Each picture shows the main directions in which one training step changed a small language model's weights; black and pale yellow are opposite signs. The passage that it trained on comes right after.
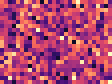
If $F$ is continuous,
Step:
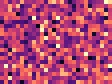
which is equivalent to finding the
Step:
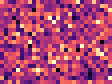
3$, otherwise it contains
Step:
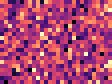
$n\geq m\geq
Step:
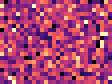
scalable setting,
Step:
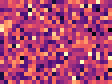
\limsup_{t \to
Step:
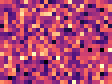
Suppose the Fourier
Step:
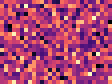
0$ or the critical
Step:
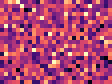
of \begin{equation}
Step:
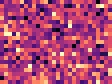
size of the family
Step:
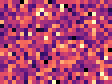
introduce a spherical
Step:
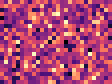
that $\qplus$ and
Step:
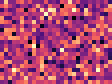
nonlinear initial value problem with an
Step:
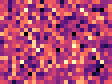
we have $\forall\, x
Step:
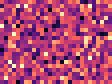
are needed. This results
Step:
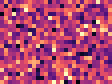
B peak algebras:
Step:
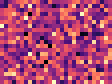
deformations of complex structure
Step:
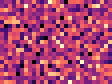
of anonymity.
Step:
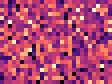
is a birational map of
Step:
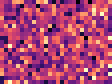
clique of $G$.
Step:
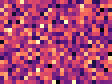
with the smallest
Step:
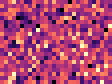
order $P_n$ is
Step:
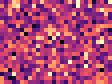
the maximum or minimum of
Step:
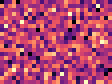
non-Riesz operator
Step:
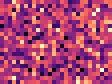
the general case when we do not
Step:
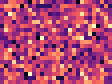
show that such matrix implies the
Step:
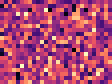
local ring $\Ou$.
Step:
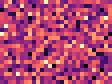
discrete fluxes
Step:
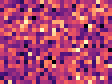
on complex surfaces arose
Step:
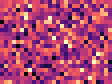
filter gains
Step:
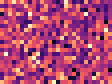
} \begin{eqnarray*}
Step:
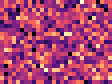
The row space component
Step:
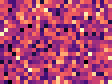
$X$ a coherent
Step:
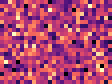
zero eigenvalue. Then the
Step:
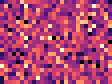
obtain $\check M$; this
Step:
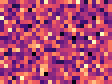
$0$ in the rest of
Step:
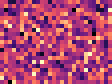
same pair $(A,\Delta)$,
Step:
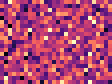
to $\Sigma_1$ and
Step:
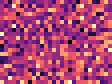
of Slater points}
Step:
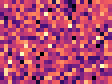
contains one additional term
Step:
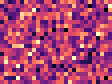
Lie rings. This
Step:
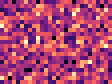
high-dimensional systems. We
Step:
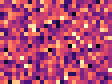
\end{align*} where
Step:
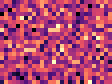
To treat the theory
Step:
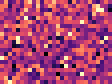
for all $n\geq
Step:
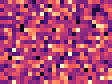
remarked, as a general
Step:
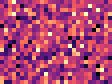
function,a special one of
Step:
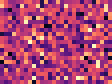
The three vertices belong to three
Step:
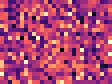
(3). We can suppose
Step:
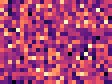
as above we can show that
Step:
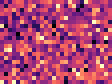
an oriented Wicks
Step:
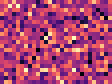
infinite sequence of admissible
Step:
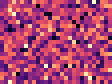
real $t$. This special
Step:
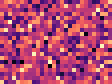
to check that,
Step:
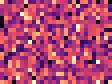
X \in TM .
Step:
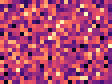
q\right) \ni
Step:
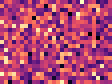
Taking all these characters
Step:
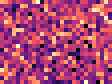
a well-defined relative
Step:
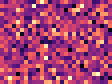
with three of their six
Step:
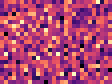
\end{cor} It
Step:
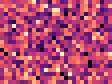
by Baxter's first
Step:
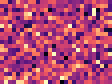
into account. The
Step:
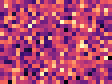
is {\it generic}
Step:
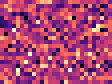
they are connected by a sequence
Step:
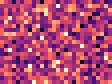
a way that the resulting
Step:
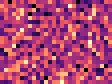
and lagrangian
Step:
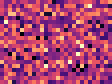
then representing the state
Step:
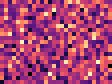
\subseteq J$. It follows that
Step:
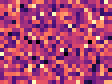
so we get the first of the
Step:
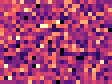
generation methods are described
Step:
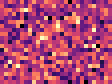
linear relation among
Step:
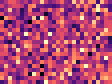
is a finite set, so there
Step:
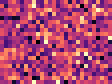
computing $E$, we
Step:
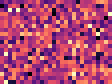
four distinct
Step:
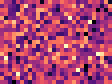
of groups defined by the
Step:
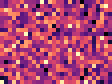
In Section 2, we first
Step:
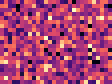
for the transmembrane
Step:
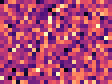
and Alessandra
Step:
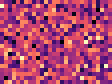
We define $u|_{\partial
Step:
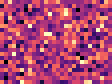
The 14-month
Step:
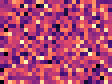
give to this paper the most
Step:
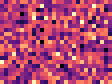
be written as \[
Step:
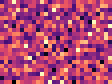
lot of geometrical
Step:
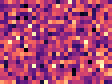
front, respectively.
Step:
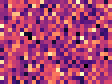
\ \ \text{is
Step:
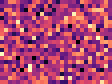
us to get the values of
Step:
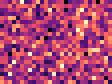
$\mathbf{W}$, $\Delta
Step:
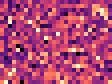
birational model $\mu:
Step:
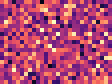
such a way that for A
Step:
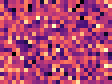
was proved before by
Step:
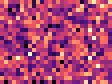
is the best constant in the
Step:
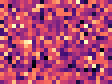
this is because what we
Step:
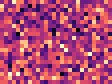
exist a Jacobi
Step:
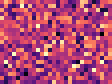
and the wind side is
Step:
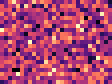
case} None of the
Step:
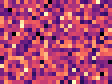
This article mainly
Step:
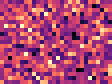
this leads us to
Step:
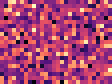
zero. \end{itemize}
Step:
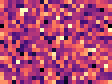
Suppose $\Delta$ supports
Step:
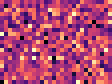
be controlled or even
